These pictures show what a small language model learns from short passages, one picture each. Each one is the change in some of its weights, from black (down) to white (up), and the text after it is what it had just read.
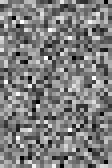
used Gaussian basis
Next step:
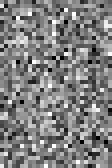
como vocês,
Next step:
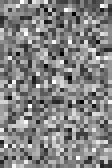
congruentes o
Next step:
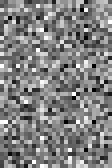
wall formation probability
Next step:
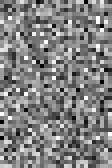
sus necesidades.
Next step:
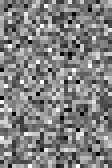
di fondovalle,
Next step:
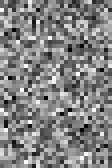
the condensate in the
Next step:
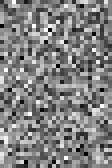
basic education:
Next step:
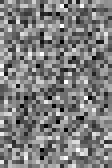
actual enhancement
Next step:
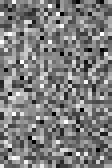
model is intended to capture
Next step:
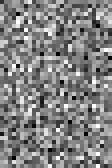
Démocratique du
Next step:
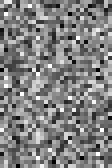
currents) it can be
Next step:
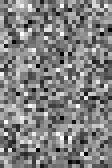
cumulant, the
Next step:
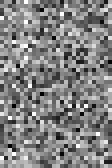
et al. Aesthetic
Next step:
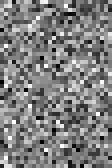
manual, memiliki
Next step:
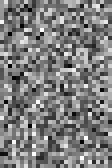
generative models, including
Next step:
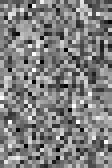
which the helix is
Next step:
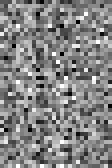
numéricos para la
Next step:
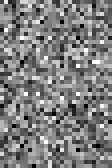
is the probability that only one
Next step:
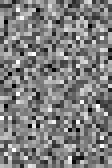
Forschungen in der
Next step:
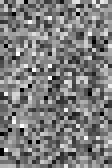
ifodalashda katta
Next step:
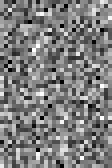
r, \vct
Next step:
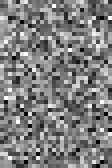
$i$-band detection for
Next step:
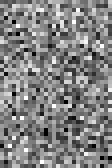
o filme aborda
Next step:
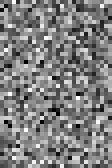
but decaying to zero
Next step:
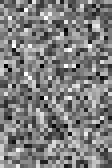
closo} predicted to be
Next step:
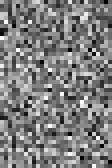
30 min. Its
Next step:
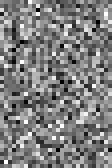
and the average and median
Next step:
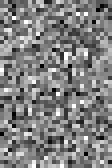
of values to maximize energy
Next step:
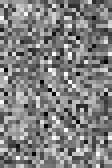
água em
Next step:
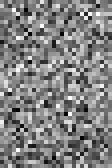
circles mark the
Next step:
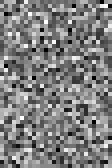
sampled from each block
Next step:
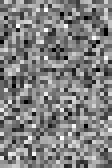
sudah tergabung
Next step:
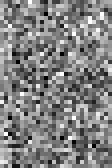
up an important part of the
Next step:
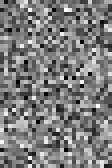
interaction. Agents are not
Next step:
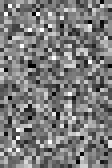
results are presented and discussed
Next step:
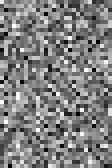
essenciais para
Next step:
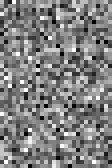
and researches.
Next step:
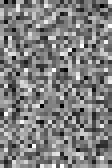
is the one that entangles a
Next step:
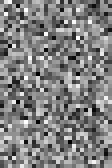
transmission window from
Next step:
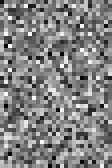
analytic continuation (as
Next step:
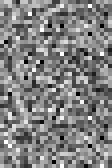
which will be continued for
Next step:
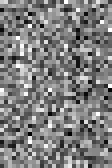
initial conditions. However,
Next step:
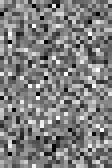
and Pydantic
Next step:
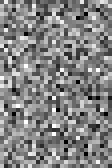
ou outra forma de
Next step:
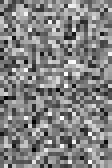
los años 70,
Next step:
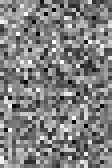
illumination of an
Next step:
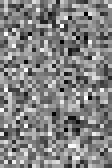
de aandacht te
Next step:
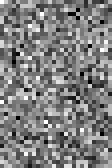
relation. In recent
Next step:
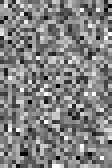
Otabek o'g'li
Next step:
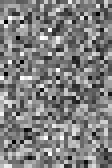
turbulent density
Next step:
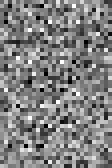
het memorandum nog
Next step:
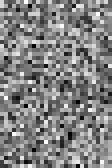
la entrevista, en
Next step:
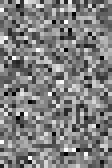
tends to symmetric.
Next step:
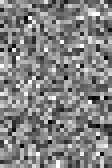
sur la pratique. -
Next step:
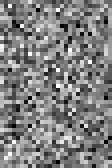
CM system and ${\bf
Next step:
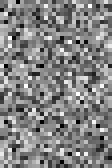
to merge to a
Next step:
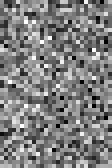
sayil shiddat
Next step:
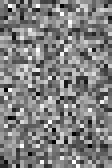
over islands and
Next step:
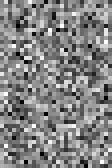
relativistic normalization
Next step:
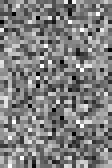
The likelihood analysis
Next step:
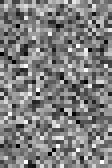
of this problem are the dwell
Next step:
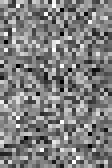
cálculo del
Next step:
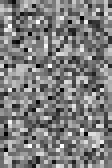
at the extreme of the
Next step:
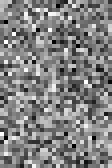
dos portfólios
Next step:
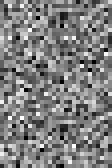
provided services to
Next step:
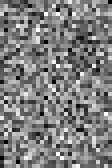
nessa etapa que a
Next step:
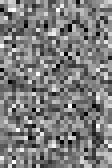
- Laever, E.
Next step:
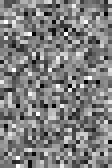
Oleh karena
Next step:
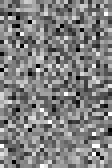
network $A'$ with
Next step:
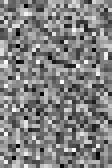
à bien une
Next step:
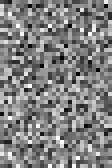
pour les pontes
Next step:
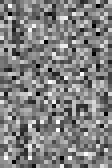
policy of the state of
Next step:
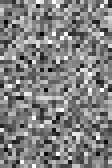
*Am J Kidney
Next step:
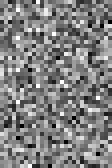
является одним
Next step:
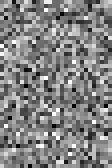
estructural, desde
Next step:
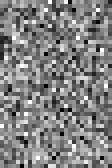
is miniaturized
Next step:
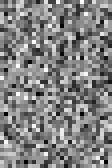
confusión que el IMC
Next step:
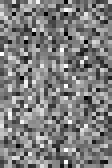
size linked by a
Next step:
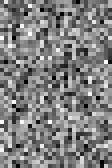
in a unit-cell for
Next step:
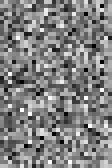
sources, such as variability and
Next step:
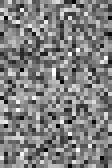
elaborado un plan de
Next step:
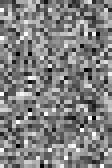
context in a market
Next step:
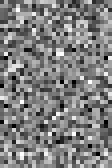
зарб кучи
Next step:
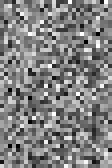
madaniyati va
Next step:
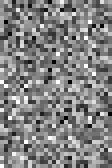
vehicles with CCS
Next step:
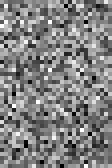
de 16 de março
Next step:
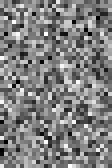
risiko yang
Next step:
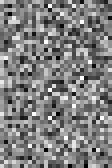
В ДАХО
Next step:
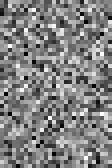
в городе [3,
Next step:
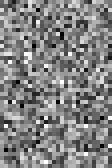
the trigger and online
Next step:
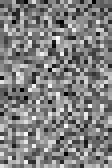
have noticed it is
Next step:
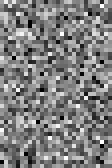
cumulatie van
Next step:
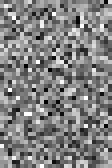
ensembles with higher
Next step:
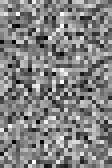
control provides
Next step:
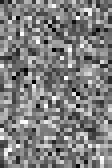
contains the ionization energy
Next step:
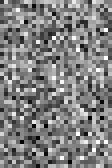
учащихся 8-х
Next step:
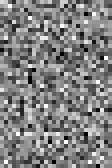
baik di kelas.
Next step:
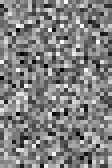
esplicitata in diversi
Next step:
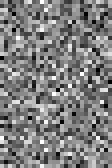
2MASS system by
